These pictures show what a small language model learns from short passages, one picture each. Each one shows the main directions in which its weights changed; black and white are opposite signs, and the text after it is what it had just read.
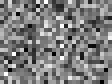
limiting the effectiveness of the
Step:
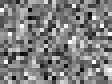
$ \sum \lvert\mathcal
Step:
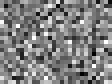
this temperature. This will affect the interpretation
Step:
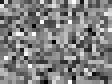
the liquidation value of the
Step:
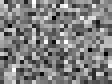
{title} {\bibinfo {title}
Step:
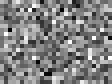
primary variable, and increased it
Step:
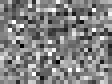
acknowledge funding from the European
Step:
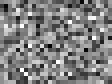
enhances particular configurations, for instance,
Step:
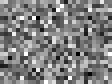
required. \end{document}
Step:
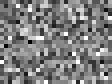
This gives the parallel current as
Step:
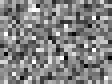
so are at most logarithmically
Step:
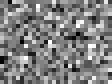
rather dense condensates, that is,
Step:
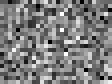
with feedback from the evolving 3D
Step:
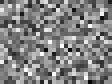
are used, indicating a better capacity
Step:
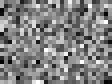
$\epsilon=0$, the system
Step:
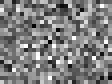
of these systems in the Galaxy.
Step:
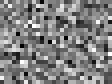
measured using a nanovoltmeter
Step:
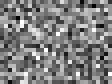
findings of the pure suspension without
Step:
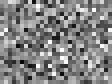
with its thermal pressure, corresponding to an
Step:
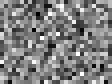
already mentioned, this parameter is not as
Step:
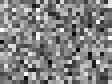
the SCM for non-root
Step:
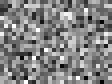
dependence of $q_{\rm
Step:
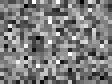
was supported in part by the
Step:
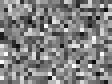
parameter space. In contrast, a
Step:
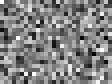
the acceleration region. We show in this
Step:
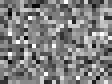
Micromegas module
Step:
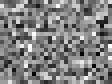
across a range of values. Suppose
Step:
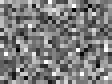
multi-fold fermionic systems at the
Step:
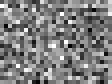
formulating problems in terms of
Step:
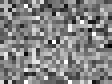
extremal magnetically charged black holes connected
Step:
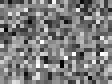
the parallel and perpendicular parts with respect to
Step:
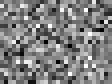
difference between the wavelenghts
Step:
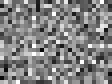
the non-eclipsing
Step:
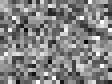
there has been no concrete realization
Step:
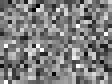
\rar \Omega^{\ast
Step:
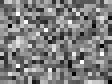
objects in spacetime generates a symmetry
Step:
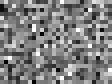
function: \begin{equation}
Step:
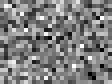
fixed. In each iteration of the
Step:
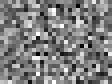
minimal model might be achieved with fewer
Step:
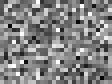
contacts to the external
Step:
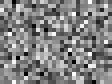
of $q$. The superfluid weight
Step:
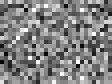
modifies only the non-carrier
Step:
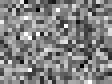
can be used to diagnose the
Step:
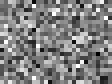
where the two-loop expression was used
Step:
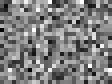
other hand, it could be possible that
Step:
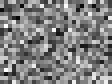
assume a quadratic potential for the
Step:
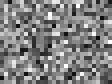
That is, the states to be
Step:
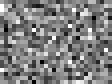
matrix elements of $H$ in the
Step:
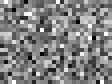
the framework successfully synthesizes diverse
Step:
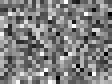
sources, such as supernovae
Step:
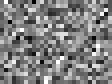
an ALP coupling to electrons of this magnitude
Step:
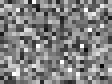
by a type hint, we can
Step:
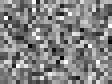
of Connes'trace theorem
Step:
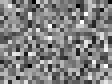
bias favouring MLM. This
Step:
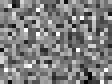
To prevent cross-branch gradient
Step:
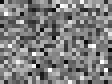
the 17-60 keV energy band from
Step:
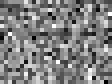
The structure that underlies the
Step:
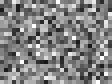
of population in the European
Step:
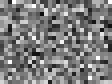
and CMD show the cluster identity.
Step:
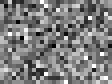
5, and 6 are the right
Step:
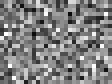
transformation from $(v,w)$ to
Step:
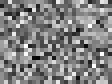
frequency. In the work presented here we
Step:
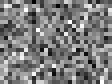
photon was emitted. When $\Delta
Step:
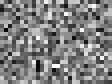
for \psrfive,
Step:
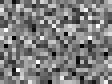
of teaching data can be computed
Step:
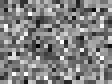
consideration is the choice of the fixed window
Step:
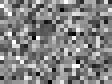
divide this case into the following two
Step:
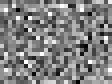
some numerical estimations. Assuming
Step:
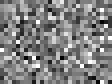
If the choice of the next unknown label
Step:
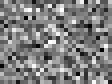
large trades dominate,
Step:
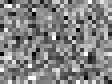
\address{ $^3$Department of
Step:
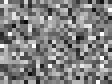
radial Teukolsky equation. We
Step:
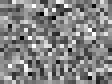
and consistent ordering between transactions and their
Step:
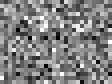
measurements done in the expansion regime will
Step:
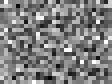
the latter case, the bulk Lorentz
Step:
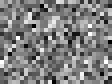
in Transportation
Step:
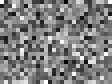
solid black line. A vertical black line
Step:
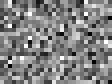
membrane-bound and exists in
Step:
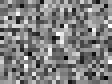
cloud interact with the ODT
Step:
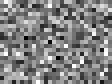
constraints on outflows in luminous
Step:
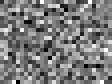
to observe the exponential growth of
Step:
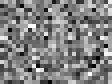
grow determines how strongly it can be further
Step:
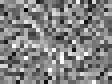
relative to $_{26}$Fe |
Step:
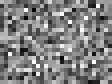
may be rather tedious in the
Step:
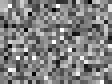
interval of order $t_Q$,
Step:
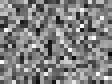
results in restoring the original anisotropy,
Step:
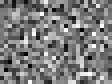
mentioned above and coincides with the
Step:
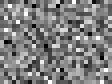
A measurement of $A_N$
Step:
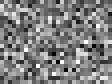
photon energy current does obtained leads to the
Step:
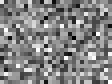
new experimental data the situation in the
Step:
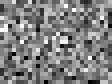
makes a perfect match in the leading intermediate
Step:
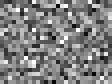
by SEM to observe the particle aggregation
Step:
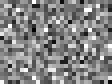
(AURA), under a
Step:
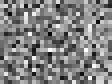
the various quantum invariant spin chains are also
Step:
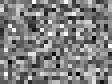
for tissue engineering researchers to construct the
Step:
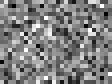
galaxies: irregular, galaxies: individual
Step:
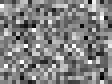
around single stars has increased exponentially in the
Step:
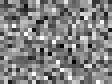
inverse-Compton contribution at energies on
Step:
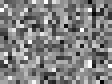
loop, \be \left\langle
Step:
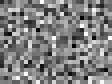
to UV/IR mixing since there is
